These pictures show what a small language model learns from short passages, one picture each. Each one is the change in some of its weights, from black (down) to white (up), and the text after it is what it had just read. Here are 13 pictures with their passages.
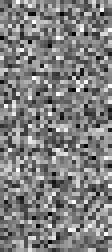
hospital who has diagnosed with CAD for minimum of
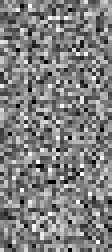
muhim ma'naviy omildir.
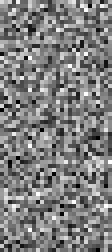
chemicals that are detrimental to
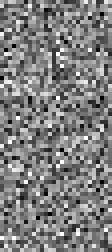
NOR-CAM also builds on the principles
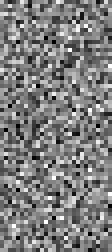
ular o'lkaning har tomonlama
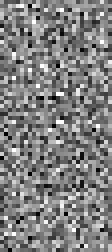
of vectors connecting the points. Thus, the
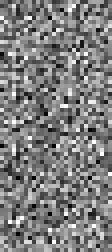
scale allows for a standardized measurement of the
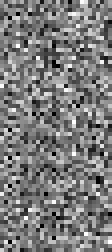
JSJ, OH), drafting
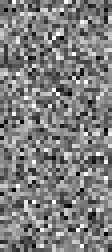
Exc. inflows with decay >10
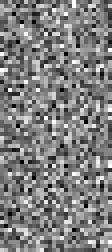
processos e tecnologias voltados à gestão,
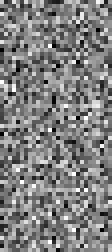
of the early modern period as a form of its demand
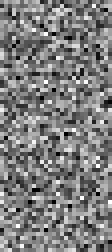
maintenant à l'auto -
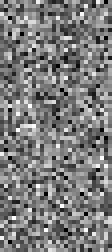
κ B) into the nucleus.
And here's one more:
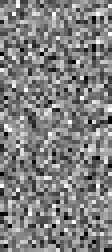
of actual evapotranspiration and soil water
